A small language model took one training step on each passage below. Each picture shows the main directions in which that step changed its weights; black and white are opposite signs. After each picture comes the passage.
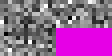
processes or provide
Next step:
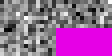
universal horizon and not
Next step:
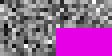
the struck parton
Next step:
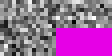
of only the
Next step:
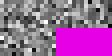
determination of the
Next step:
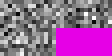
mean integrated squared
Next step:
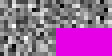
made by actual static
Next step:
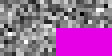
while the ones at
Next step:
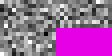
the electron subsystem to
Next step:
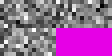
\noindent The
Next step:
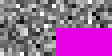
was determined that for
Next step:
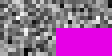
We return to the
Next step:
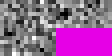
on cloud server
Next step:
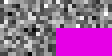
observed yields in the
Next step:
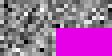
electroweak sector,
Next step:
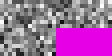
potentials. The results
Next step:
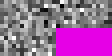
remaining part of this
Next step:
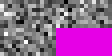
at the end of
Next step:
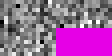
forces to effectively
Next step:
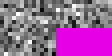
define IMRs
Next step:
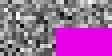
Note in particular
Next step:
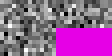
intensity threshold to
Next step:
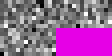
model with periodic boundary
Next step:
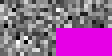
the Electronic
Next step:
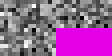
warped extra
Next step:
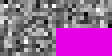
pions are independent
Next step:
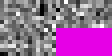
should be able to
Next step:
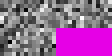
pressure \\ \hline
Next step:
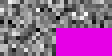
fluido de
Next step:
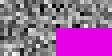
be absent as
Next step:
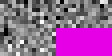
by acoustically
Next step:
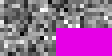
ability for electronic
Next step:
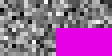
Functions that model
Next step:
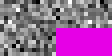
line element around a
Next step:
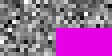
We first show that
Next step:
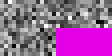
whenever a
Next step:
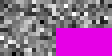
diagram based on the
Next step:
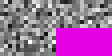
Jupiter and
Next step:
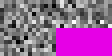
average is taken over
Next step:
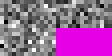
inner ones producing
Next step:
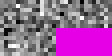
may not be true
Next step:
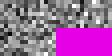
but with different
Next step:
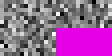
parameter space.
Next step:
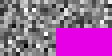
measured optimal weight.
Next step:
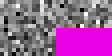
propagates into a
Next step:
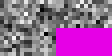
research sheds light
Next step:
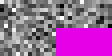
the detection efficiency of
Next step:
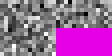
form of dark matter
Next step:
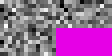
the initial volume in
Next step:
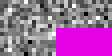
debiasing problem
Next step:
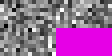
the Department of
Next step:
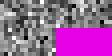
on the analyzer
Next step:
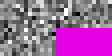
with optimal complexity.
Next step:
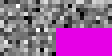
propositions about
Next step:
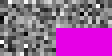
spectrum resources.
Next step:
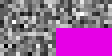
and interference effects,
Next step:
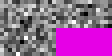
high ($\ge
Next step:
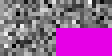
consisting of a series
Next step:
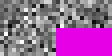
static external bias
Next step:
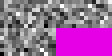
gravitational physics of very
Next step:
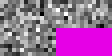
we describe it as
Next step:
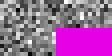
and thus decreases with
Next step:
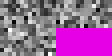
introduce for each
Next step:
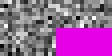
Hz to around
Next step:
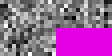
a determinant of
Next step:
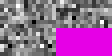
In this section,
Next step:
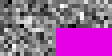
metrics do not account
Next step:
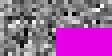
Fourier analysis to
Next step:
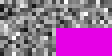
for the detailed
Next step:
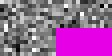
the cosine
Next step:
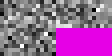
arbitrary $x$.
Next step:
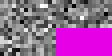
its core meaning.
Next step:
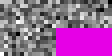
is the apparent magnitude
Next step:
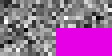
assumption as long as
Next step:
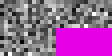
and EE of
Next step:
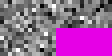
terms, however,
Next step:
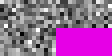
the TCL2
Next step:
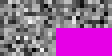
dark radiation or
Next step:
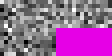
the presence of one
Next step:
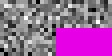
by conventional standards
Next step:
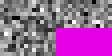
theoretical achievements
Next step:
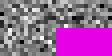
nonlinear colour scales.
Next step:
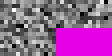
quantum criticality}
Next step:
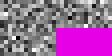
shown in the phase
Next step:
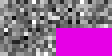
that something
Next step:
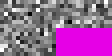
cooled down
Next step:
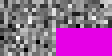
convolution unit and
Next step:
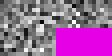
more easily with the
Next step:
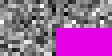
particular, we propose
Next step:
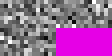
be bound to the
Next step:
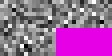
an option and
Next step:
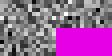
distribution for the state
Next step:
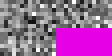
disordered wire
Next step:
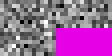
strong vortex as described
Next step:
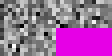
and thermodynamical properties
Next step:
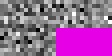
be flowing away
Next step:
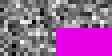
recent works extend this
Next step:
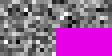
side the concentrations are
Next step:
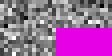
to follow the changes
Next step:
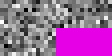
flows to a fixed
